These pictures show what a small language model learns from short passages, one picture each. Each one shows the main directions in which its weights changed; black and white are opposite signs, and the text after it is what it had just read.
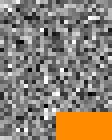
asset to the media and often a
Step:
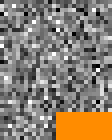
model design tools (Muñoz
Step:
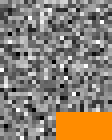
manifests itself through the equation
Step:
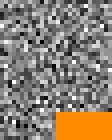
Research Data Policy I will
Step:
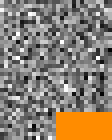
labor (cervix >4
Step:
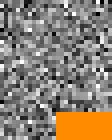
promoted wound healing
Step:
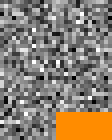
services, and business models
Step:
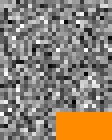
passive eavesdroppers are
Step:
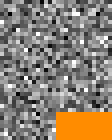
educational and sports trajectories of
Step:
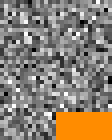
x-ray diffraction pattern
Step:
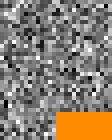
how to handle them in the
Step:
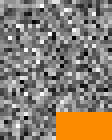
even before the first observation of
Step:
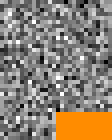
rotenone has been shown to have low
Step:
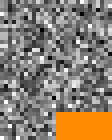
the cell nuclei. The
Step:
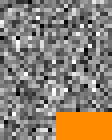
first transaction $Tx_q$ with the
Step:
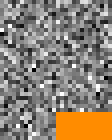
of insulin resistance and improves
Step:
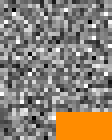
For each use case, different deployment
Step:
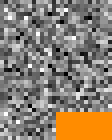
to the curriculum of junior high
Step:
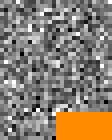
the average of all WS within the
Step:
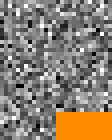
x^{b}}$ denotes the partial
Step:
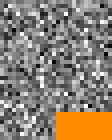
decorar artigo, não a
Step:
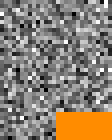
in [19]) mainly considering the
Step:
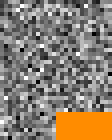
Articles for publication in the
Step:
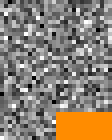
set has an eigenvalue greater
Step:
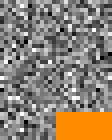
A.~Fukaya et al.,
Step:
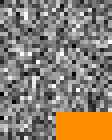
acts that are non-specific and
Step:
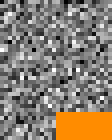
Kerjasama Keamanan
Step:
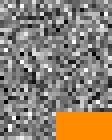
9 at project mid-term which have
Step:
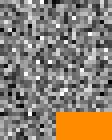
from deforming an individual epoxy
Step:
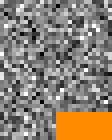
with foliar application of biological
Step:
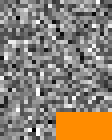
well known that individual factors such as
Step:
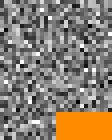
tarbiya haqidagi
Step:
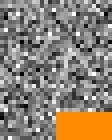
$L_3$. According to the
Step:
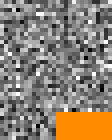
months from June 2021 to
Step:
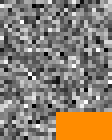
no clima da empresa, pois
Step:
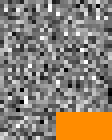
interferometer and a TBD
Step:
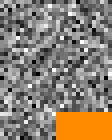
рецептор GPCR.
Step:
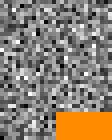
itu di bulan Januari
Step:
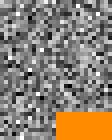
which would otherwise occur intensely
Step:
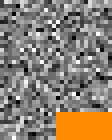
Современная культура
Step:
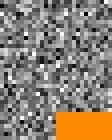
technology in improving HR performance
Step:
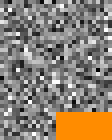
ускуналари (EMR)
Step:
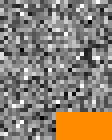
\le x < \alpha L$ the solution
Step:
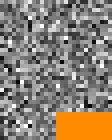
between the 2 color’s sequence
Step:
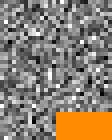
kelamin perempuan
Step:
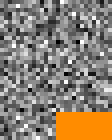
Вольчик (Jerzy
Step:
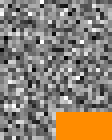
boshlari hisoblanadi.
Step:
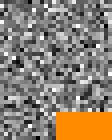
different deep learning configurations on
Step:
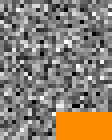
tela do notebook ou
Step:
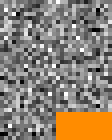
{\bf super Lie algebra}.
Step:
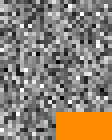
the conclusion can also be drawn
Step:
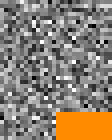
аҳамияти очиб
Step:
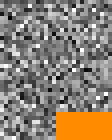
Table 6: Inter group comparison of
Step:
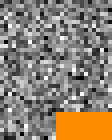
as \begin{equation} Z_a =
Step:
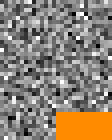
va turli kasalliklarning
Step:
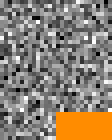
EXTRACTS AND
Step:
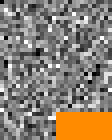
toprak yüzeylere
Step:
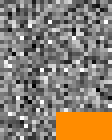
the UV is followed by a flux
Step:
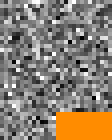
density within the nanoparticle
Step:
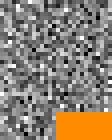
is decoupled from the data plane and
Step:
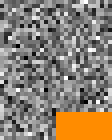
researchers, cases of infection
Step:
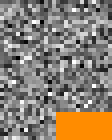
signal. The signal will be more effective
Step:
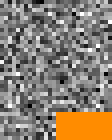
LRG density around the stars in
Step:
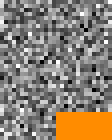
259 **LIK3 Habitat
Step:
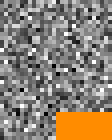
free parameter of EiBI theory
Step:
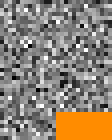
8 studies explored the mean difference in
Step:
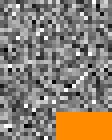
Інша вказівка,
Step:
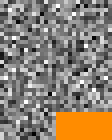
Gastroesofágico é
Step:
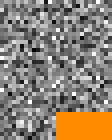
растения, применяемые в
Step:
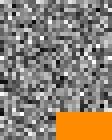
\section{Conclusion and discussion}
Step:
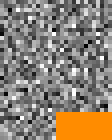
of mainly 4$p$ character. We
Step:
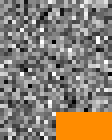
radiative lifetimes of the
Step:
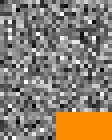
electromagnetic flares in various
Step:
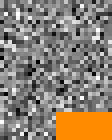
works of Almutawa and
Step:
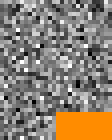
языках поможет
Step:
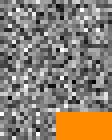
LPIS data will only be gathered
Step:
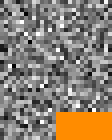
qo‘ygan. Mumtoz
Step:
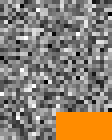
be compared with earlier works,
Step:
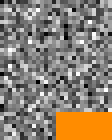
figure clearly shows that the
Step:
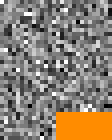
Saldoni eras boig
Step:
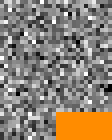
NCBI GEO database
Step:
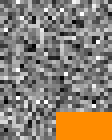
vazifasini qo'ygan.
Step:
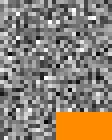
(no med. 12wks)
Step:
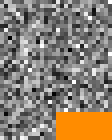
along these indexes between the two groups
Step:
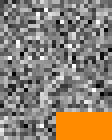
lists with GLASSS
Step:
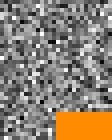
a comunidade se iniciou a
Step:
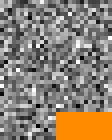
F. J., Fajardo, E.,
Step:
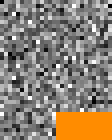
terbatas tidak akan
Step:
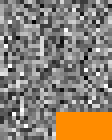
rivojlanishining muhim
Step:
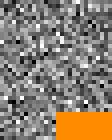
explosion asymmetry and the CSM
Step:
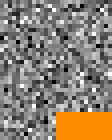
least tens of observed error events
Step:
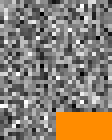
dipole moment values indicated better
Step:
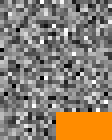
ekologik tarbiya
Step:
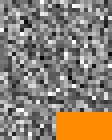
moslamalari silindrli
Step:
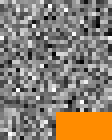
of the total power of the plant, P
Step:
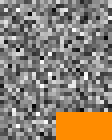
to multiplication by $u^{-\beta}$.
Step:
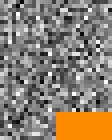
Os dados coletados foram
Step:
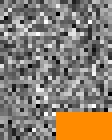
for the elderly and people with
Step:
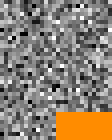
interesting problem, since at very
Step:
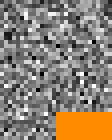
a small rigid sphere in a
